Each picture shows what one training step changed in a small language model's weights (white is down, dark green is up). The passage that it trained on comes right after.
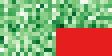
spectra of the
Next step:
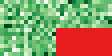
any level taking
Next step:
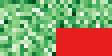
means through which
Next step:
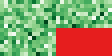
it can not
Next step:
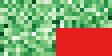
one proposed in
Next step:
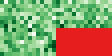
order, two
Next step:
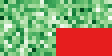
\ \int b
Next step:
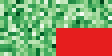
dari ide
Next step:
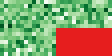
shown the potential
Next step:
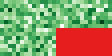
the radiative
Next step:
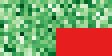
media has been
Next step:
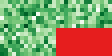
probability of
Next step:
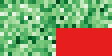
The impact of
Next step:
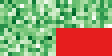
function is then the
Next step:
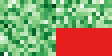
for investigating
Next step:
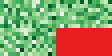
7 juli
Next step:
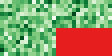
a sua
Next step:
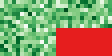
fitted with
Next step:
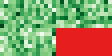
been considered
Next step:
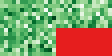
constructed to
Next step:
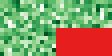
- XX
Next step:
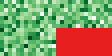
in the center
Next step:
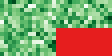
level, but that
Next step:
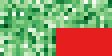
Figure 1 :
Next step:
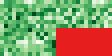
theft, or
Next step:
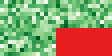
for both the
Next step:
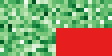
include: the
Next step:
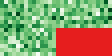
could be in the
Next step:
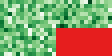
first CB are
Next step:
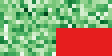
of intervention
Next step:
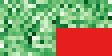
but increases over
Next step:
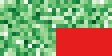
the Rights
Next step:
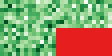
in Sections
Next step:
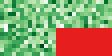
to format
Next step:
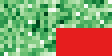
data analysis.
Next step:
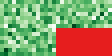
it is possible
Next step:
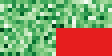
The spectral
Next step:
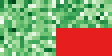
to that of
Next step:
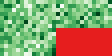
and marketed
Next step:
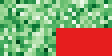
politics can
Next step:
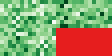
uses four
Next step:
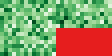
am working.
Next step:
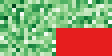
Teses e
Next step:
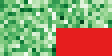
and spin
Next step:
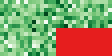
main goals of
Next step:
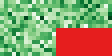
of treatments
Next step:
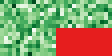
process of a
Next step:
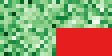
or orders
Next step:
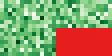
of meat
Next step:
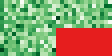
partir de
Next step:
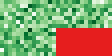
the local Li
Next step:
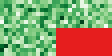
and ESF
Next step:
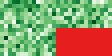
the relationship
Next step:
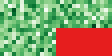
materials by
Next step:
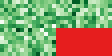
a clear
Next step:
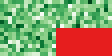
are based on the
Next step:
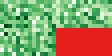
4 theories
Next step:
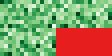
However, more
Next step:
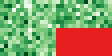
and M.
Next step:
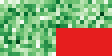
contribution is found
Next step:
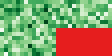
of a plant
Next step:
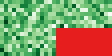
choose to
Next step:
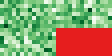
steps of
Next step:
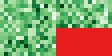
who underwent
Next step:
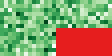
of the equation can
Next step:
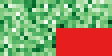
constants in these
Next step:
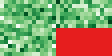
activity of the
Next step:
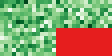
which contributes
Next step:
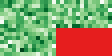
show that the
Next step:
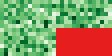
daß er
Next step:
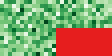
system of interaction
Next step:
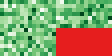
combination with
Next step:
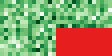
out in the
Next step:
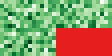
generated by the
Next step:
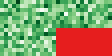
| Yield
